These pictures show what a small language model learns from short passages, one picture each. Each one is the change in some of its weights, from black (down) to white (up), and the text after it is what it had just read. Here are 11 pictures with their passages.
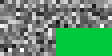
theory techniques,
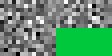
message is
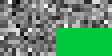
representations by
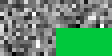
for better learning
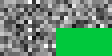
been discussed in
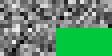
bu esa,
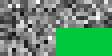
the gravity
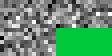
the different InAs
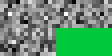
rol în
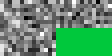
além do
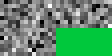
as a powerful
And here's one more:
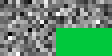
and $E$
